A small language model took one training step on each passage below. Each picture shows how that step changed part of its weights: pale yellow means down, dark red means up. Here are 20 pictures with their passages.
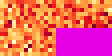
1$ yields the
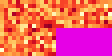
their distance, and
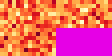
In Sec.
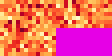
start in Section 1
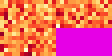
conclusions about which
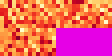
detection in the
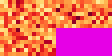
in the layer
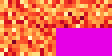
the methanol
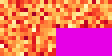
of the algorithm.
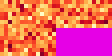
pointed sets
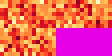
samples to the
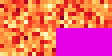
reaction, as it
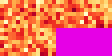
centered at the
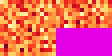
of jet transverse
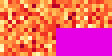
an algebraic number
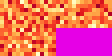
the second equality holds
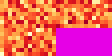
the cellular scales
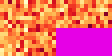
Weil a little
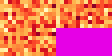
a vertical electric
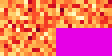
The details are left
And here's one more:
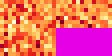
and negations
